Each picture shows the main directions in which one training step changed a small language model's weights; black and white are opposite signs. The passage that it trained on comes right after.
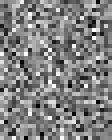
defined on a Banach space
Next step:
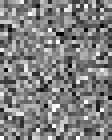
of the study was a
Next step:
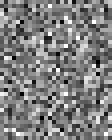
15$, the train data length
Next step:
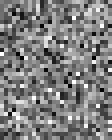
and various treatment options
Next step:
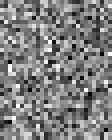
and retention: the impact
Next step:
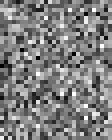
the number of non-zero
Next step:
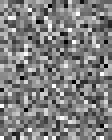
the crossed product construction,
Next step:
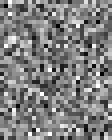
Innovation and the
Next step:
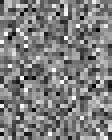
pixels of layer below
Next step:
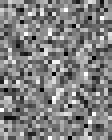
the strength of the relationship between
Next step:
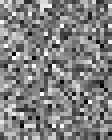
within the polymer network not only
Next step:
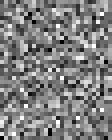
compare the numbers of permutations
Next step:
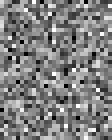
same minister. The
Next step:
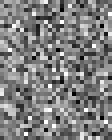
is caused by gut
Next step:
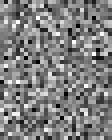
to space restrictions in electron
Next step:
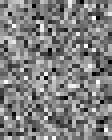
approach is usually used. In
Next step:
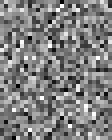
SSHOC WP
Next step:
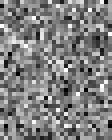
and spatial drivers of health
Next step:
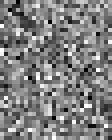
system design, and technical implementation
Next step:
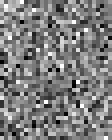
features a range of green
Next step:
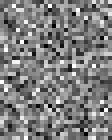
M\hconv N'$,
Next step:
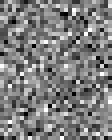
the pull-back of
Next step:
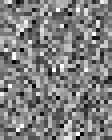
on the entire computational mesh.
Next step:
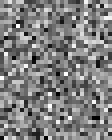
we are able to solve instances
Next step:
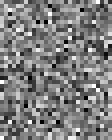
papers, academic articles and
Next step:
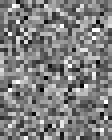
study the Dixmier
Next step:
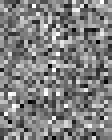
spatial dependence, when the data
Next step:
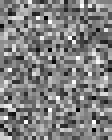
it is nowadays a
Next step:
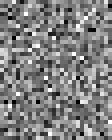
any indecomposable
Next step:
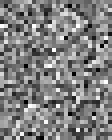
violence among youths
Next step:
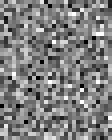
60 °C. Yield
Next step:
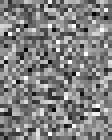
a collection of real estate
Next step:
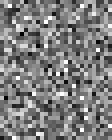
I like what I am
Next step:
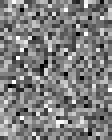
the integration formula will be as
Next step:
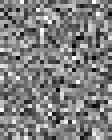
in large-scale brain
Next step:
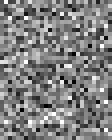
the subscapularis
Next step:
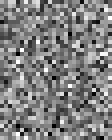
to 10 grams, while
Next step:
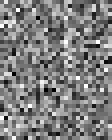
standard conjectures, we can
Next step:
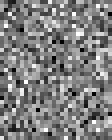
emotion recognition is that it
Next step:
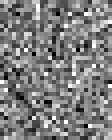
Reshaping, and
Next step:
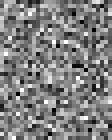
mimicking growth of
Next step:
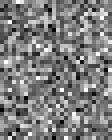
function $f(z)$
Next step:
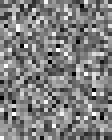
we apply the divergence theorem on
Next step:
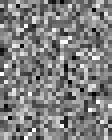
We want to show 1)
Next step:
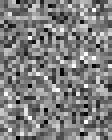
Hausdorff space. For an
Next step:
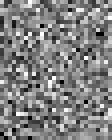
extrinsic derivative and
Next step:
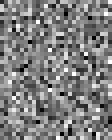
hindered by these
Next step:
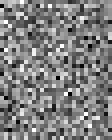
creep observed in both
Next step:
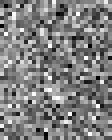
for semi-structured research
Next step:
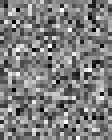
either $|w| =
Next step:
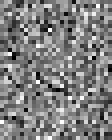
is to construct invariants of the
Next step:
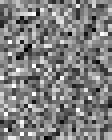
equipped with the canonical action of
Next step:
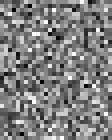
any risk prediction instrument. There
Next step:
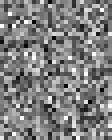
Later on (t =
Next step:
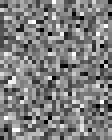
consider the relationship (d):
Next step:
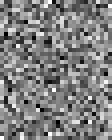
geometry. This work of
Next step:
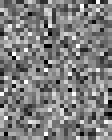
$\Delta_-$ est
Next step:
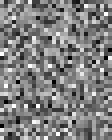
process, we should share the
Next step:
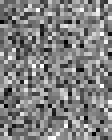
and few Cs.
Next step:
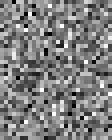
shown in figure 3.
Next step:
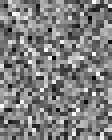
crops and crops that
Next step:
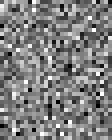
Schick was supported in part
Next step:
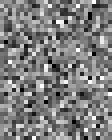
having structural components in special
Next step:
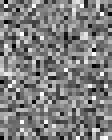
we can easily see that we
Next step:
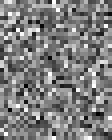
simplicial toric variety.
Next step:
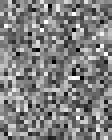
entire production cycle. Thus,
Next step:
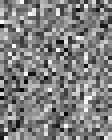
of each commodity,
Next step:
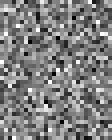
to use a certain number of
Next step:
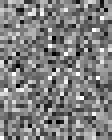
the records corresponding to actual
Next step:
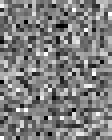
an extensible beam of natural
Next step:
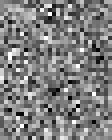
seasonal basis: –
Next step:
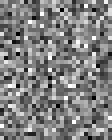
structure which is crucial for us
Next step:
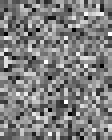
we are interested in how you
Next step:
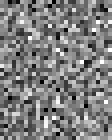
line width=6pt,
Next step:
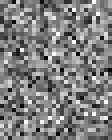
brain has a weaker
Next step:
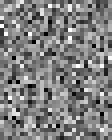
already mentioned in the introduction --
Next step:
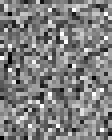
yet its future competitiveness
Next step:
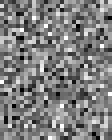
the features in the decomposed
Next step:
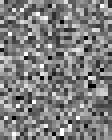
our next steps in opening
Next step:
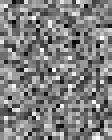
tensor product is just the tensor
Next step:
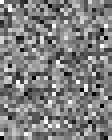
the systems of higher learning management
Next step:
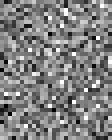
mostly as observed by
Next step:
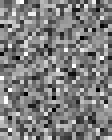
of reduced differential equations would typically
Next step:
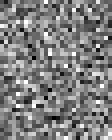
a Taylor series at
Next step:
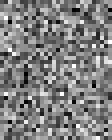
can is unable to
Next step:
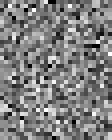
standard group) is selected,
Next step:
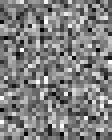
to the definition. \medskip
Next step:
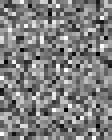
the number of patient medical records
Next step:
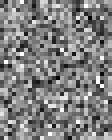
interesting for the readers and
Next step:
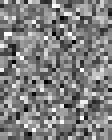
nanotubes in
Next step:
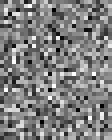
not meet the criteria for either
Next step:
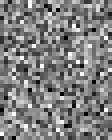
the existing menu rotation and
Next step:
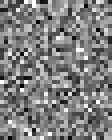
requires a special strategy and here
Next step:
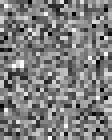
one learning concept. marks
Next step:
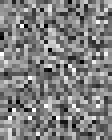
\ref{pr} can
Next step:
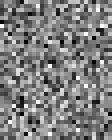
of webcams and behaviour
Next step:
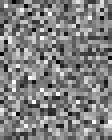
the estimates also fail. This
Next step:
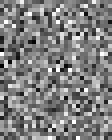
of the mean. Figure
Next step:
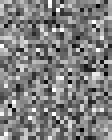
patients taking blood pressure medication
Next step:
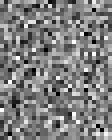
(Al) particles free of
